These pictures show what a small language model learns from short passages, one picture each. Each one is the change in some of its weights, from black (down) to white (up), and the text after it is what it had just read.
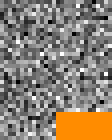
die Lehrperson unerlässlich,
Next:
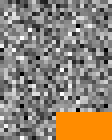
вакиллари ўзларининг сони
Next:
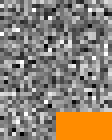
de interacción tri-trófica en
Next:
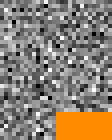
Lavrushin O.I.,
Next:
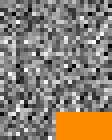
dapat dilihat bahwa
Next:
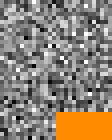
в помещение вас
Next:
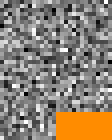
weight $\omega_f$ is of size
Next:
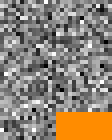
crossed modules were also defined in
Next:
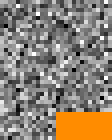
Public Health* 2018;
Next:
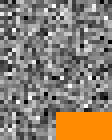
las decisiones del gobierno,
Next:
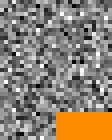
muhim komponentlaridan biri
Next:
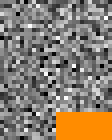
98 С.Ҳакимова
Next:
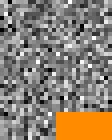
Gönder Teşekkür
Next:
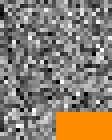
Next, $M_\circ$ is formed
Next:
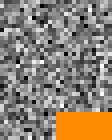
Meanings of environmental
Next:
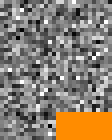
mínimos que deben
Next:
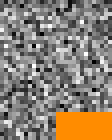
é apresentada a partir de Walter
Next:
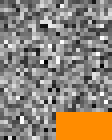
regla; éstos le reprochan a
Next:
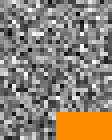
equivalent to the quadratic form given by
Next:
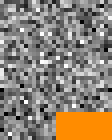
по рассматриваемой
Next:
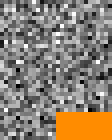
Если пользователь
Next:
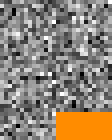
linear group results inspire mapping class group
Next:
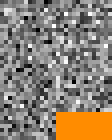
ederler. Bu iddialarını
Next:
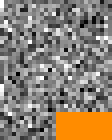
\tau \right ]\right)\right\}^{1
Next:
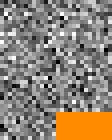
to choose the maximal possible
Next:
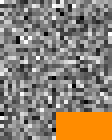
$V_k(t_0)$ is finite
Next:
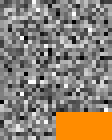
результативность данного
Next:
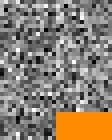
do Estado, desdobrando-se
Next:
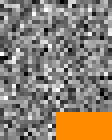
each iteration to deal with the issue
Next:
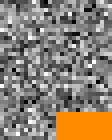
سبيل المثال
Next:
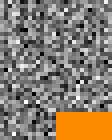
\exp(0)$ and we are outside
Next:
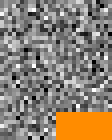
prin principiile ei perene,
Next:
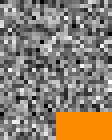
potential output, which is interpolated
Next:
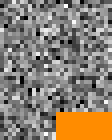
is emphasized that the competence
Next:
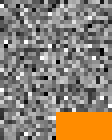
in other case. Consider the following cases:
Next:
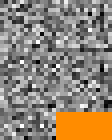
this relation, the unfairness of
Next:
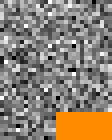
vaqtlarda mazkur ikki
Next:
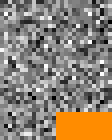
proposições para cada um. A
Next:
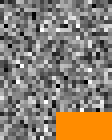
For instance, one can start by
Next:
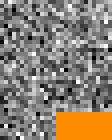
the representation theory of vertex operator algebras.
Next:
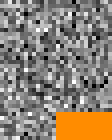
'figuras' que nos
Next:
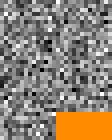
no mundo desde o final do
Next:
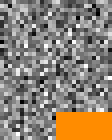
$\boundary X$ is the pair
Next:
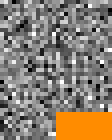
$L$ is of the form \[
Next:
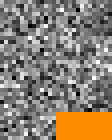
Poria and Aman Dhiman*
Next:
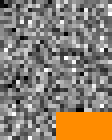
\end{theorem} We shall write
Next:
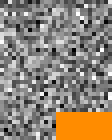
a solution in the distribution sense but it is
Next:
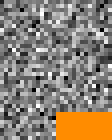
edges of an underlying static contact
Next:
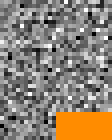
the presentation with formal proofs of
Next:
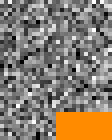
cyclically graded-symmetric.
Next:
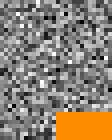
can use $T^{-1}$ to adjust
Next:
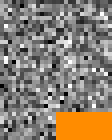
connected in terms of closed sets
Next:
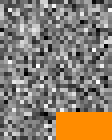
net loss process at time $t$
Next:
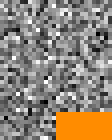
kekayaan yang cukup
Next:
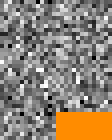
Vestrassa. Lajin
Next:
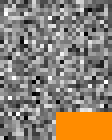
tejen los vínculos
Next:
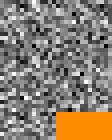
призупинити свою
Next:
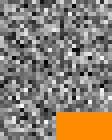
КНлари синтез
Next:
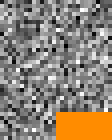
is a constant which does not depend on
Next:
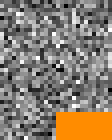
$u,v,x,y$ for which
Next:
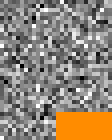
types of eigenvibrations, which
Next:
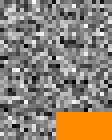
в контрольній –
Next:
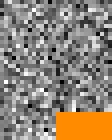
study in the sequel is focused on
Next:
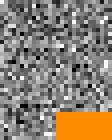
finitely presentable subdirect product.
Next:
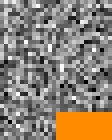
o uso e permanência nesses
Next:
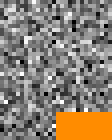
в СССР на благо
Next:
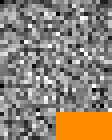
uniform distribution can be properly defined on
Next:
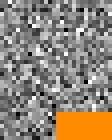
\normalsize It can easily be shown
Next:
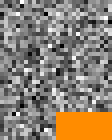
the $p_1$-adic representations
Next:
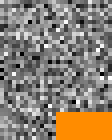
that the pre-segment of $h$
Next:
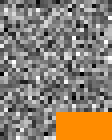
América Latina y
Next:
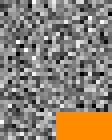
only two-points, the answer to
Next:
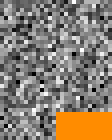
to a new approach to investigate
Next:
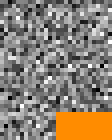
nossa conversa. Era
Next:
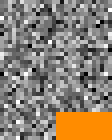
the lemma does not hold. Then there is
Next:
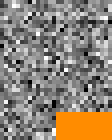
the first two terms of the spectral
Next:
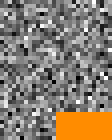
must evaluate in this instance
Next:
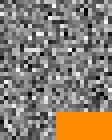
and $G\colon Y\tto Z$ be
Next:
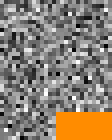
подхода к обработке
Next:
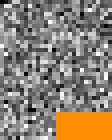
operation $*$ on the space
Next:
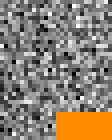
remark}\label{pr} The
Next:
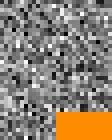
dos artigos, buscando localizar
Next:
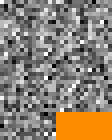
transform the sum in parentheses,
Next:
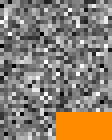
antichains $\mathcal{V}_i$.
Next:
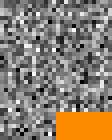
aangesloten, mag niet
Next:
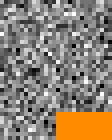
развитие всех
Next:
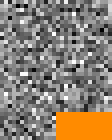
and only if $(c_1, \ldots ,
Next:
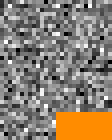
it gets stuck after a time of
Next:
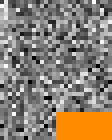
that imply Thurston's Conjecture.
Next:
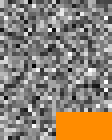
va qayta ishlash sohasida
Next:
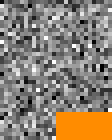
número de células,
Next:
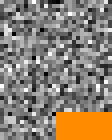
При цьому 51 %
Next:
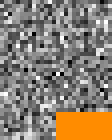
of degree $m$ over a
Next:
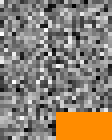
boshqarish imkoniyati
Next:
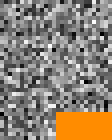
an analytic function with non-negative
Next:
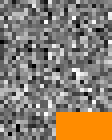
=\mathscr{A}_{j_1 \ldots
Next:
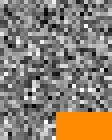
associated with $V$. The {\it
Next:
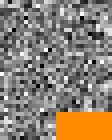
v jezírkách je
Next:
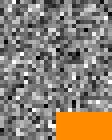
la ciudadanía. Una labor
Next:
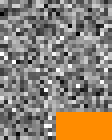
Ukraine]. *Zakon
